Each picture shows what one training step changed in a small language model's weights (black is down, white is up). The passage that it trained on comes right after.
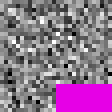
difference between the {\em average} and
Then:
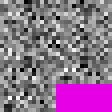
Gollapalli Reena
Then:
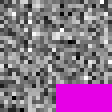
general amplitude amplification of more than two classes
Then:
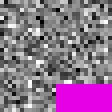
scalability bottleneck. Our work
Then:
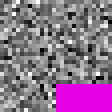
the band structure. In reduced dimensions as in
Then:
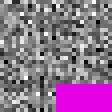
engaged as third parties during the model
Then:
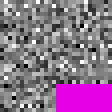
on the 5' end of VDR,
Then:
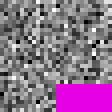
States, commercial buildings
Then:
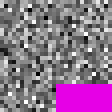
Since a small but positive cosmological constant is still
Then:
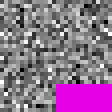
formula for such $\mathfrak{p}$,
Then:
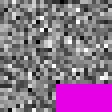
$D$ and in units of cm)
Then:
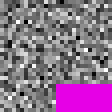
aims to address the selling of
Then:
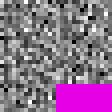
laboratories, instruments , temperature
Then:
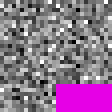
weight times the probability to produce state $\{\hat
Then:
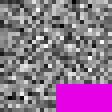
specific community, and of which institutions propose a
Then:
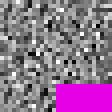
each end, whereas the high-temperature ones
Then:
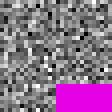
to reduce packet collision. 7. It
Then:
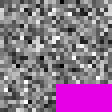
the sealer, have been developed and
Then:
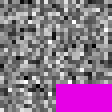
talented children to secondary educational institutions with
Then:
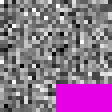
going to extend the previous kind of situation to
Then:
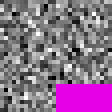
assumption of constant scattering cross-sections and a
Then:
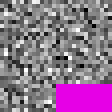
that we also have \begin{align}
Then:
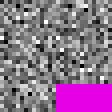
of the method is proved in section
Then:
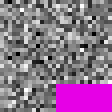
Loop for Ultra fast
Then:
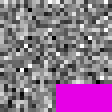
unstable .Robes's result may be
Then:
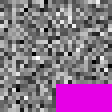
5.30.2 Drug content
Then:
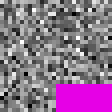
CO had been destroyed
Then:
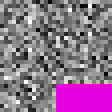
the TRSB phase, only TRS
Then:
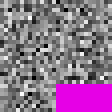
FeSe, the resistivity curves are
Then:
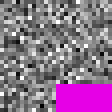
plating group showed superior shoulder
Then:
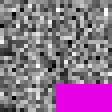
physically reasonable weak solution of
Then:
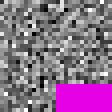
that provides the basis for the follow-up
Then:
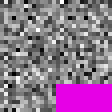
$ \gamma \cup \beta$ does
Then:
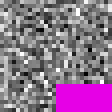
biogas as a key technology to contribute
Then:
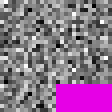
namely the regulation process is performed by a
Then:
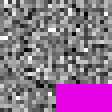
based either on fitting the observed Spectral
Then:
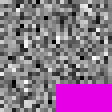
variable relation (n=0 means no
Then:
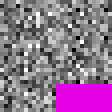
interesting to note that similar Schrodinger
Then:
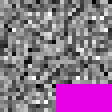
provide an user-friendly
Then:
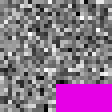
but this is the polyplex representing the
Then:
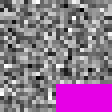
two conditions holds: \begin{enumerate}
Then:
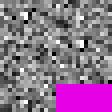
preconditioned residual and require further
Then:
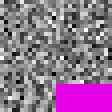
with cenospheres across a
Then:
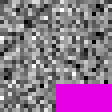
end. The comprehensive description of the
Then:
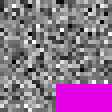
a severe model mismatch problem.
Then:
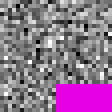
\indent If $T$ is a regular
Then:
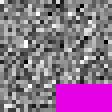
per descrivere gli aspetti
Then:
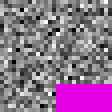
mitigate any residual risk of a
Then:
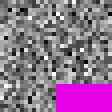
two real applications, the forecasting
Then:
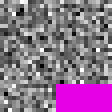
we show our measured value of the dust
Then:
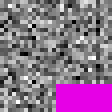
operations on the repository
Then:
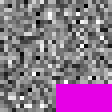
small $r$ and $M$ values
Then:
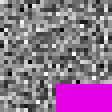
implementation of the policy came after the
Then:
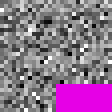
sur l'homme et donc
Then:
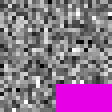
is dominated by the kilonova
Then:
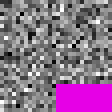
as suggested in [8] for a line
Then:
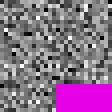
The results of our line survey show that
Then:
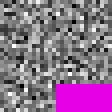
or isolated treatments of each mechanism,
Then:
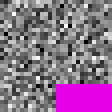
KP model, cf. section
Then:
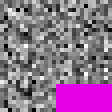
through effective marketing and promotion. Figure
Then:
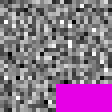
pronounced toughness increase, possibly due
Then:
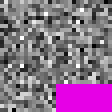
DNA samples were diluted to 50
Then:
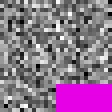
Zariski open subsets). If
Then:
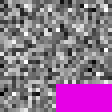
a^p e^{\lambda pt},
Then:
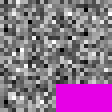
applied to understand material inputs and current and
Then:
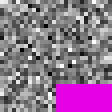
``at infinity''. Though
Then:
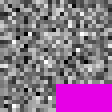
Stanford University (February
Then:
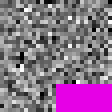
and CM2), of the interchange
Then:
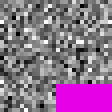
contains 40 2D convolution kernels,
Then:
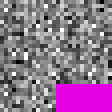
minimize the cost function over all
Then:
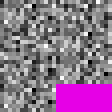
\ and \ \ \ Bin
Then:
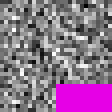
Further, in this, context Ministry
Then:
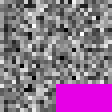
in making informed decisions to ensure the
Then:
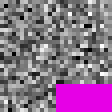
strength factor, lack of it remains a significant
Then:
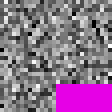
the reduced variables. In the upper equation,
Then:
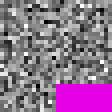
catalyst sample (0.1
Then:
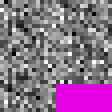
hydrocarbons that were not removed
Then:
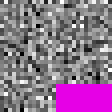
$D$, say $t$, is in
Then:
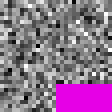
describing not only if a system is
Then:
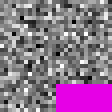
kidnapping in that it is
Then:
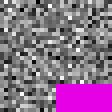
of CE) model showed that
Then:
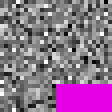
| Pixel spacing [mm]
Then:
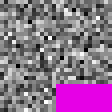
strength observed and the manufacturer's
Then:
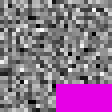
hyperfine coupling. We have not
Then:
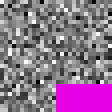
Investigation R : Resources
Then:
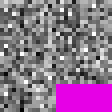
be imposed on a set $U$.
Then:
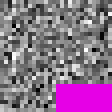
also lower-mass truncated)
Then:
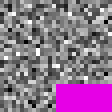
\neq i_k, j \neq
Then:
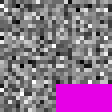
distinct role in the accretion process onto the black
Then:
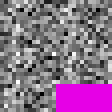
PCGC. I.
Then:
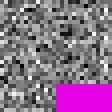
15 days were excluded from the study
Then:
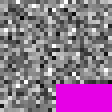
of regular algebras. We introduce the
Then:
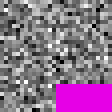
is not a square of an element of
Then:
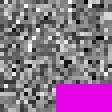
\section{Implementation of the
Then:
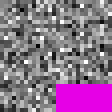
of as plotting the rough position of the
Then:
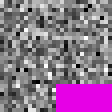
other possibility can be studied analogously.)
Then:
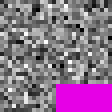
Agree 2 To give my input
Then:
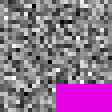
such that, for every $k \in
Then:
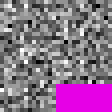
L_{16} orthogonal array for three
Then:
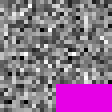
definition of ribbon graphs and their
